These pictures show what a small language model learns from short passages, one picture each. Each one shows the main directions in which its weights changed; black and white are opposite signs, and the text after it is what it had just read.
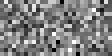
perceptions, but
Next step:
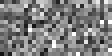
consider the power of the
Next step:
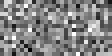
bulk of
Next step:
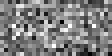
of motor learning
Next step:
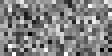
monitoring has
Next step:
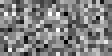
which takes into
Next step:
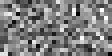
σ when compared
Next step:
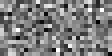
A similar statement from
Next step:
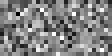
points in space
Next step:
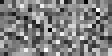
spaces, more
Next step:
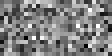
case studies, in the
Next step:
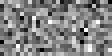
Removal of
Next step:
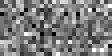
not necessarily an
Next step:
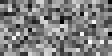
3. The aim and
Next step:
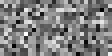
that vulnerable
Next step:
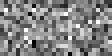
Asian origin
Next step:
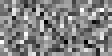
risks that are not
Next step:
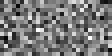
The prosthesis
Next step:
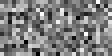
the SA-3
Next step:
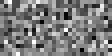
individualistic cultures
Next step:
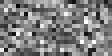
skin. - The
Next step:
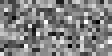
in complementary distribution
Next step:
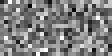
population in rural
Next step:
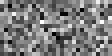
a Max-based
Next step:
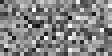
increases as the temperature
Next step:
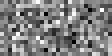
of the cycle
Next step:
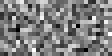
different cognitive
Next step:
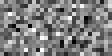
exchange of value
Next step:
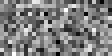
of these skills,
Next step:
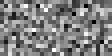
pest control.
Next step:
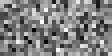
Separation was
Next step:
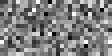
above, we identified
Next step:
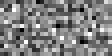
NIST. The
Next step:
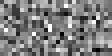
social safety
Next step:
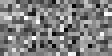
stone using proposed
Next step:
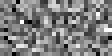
the Experimental
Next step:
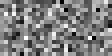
which supports the
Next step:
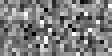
resilience of people
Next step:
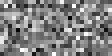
vessels will
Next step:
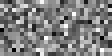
as students’ lack
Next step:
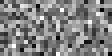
pressure for a
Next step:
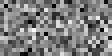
negligible in
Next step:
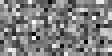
circles must be
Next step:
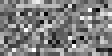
of legal
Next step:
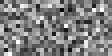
packing for as
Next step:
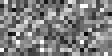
this approach. -
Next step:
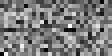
and rotor current
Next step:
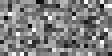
Effect of
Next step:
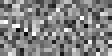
GSA and identified
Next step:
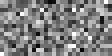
pointed to a more
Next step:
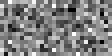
Statement of
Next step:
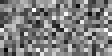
to remove and
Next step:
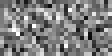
positions? –
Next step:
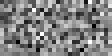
to approximately
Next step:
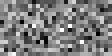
variable. It should
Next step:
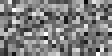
the Wide and
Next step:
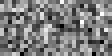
the European Single
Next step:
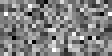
all participated in the
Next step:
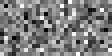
use of this cycle
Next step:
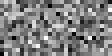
formally, the
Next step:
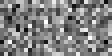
management systems* is to
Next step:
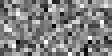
in dialogue
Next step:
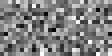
years and up to
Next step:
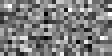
A review version
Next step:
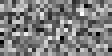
the flow.
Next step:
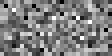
regime, while
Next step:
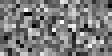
Glossary of
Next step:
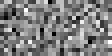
their scholastic
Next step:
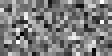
analyzing results.
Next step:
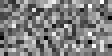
may also contribute to
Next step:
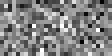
uses full
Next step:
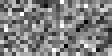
therefore discuss below
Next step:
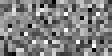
identification and
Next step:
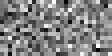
worked as a
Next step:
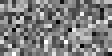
the FGM
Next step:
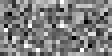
is therefore, not
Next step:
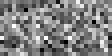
release projects.
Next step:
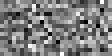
gender, and sample
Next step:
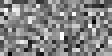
Response Theory
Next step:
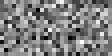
by Nansen
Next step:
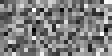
to set up the
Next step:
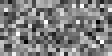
informative. The
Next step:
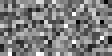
missing values.
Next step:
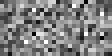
to the load.
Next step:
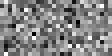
[12] using a
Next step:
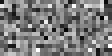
biogas plants
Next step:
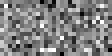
include Bali,
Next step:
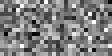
flasks to
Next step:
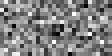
God] made her
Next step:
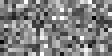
steps, if
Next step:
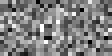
one workshop,
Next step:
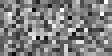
from the external
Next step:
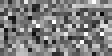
of RTU
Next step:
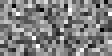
. .) because this
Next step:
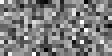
alignment with
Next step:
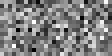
with power systems and allow
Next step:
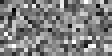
control group 17%
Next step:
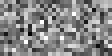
plants material. The
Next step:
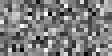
Although the
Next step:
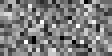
was consumed with the
